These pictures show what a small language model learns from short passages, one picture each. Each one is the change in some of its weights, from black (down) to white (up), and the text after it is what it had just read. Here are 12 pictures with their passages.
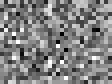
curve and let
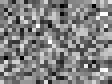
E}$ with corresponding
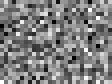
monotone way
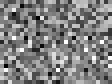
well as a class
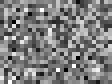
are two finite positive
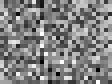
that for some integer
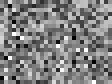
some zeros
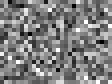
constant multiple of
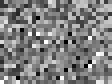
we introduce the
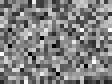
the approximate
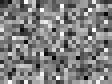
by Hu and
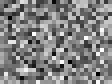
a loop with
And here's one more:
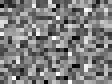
of $f$
